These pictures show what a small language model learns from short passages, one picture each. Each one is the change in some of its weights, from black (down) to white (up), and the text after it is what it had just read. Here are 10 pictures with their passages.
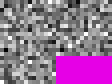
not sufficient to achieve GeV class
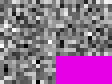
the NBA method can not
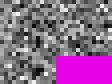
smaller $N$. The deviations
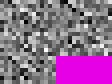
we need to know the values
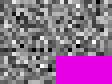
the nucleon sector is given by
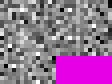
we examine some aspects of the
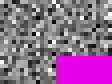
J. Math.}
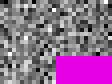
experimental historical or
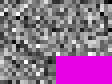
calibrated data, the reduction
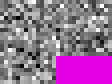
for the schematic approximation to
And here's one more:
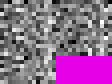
drives the joint state into
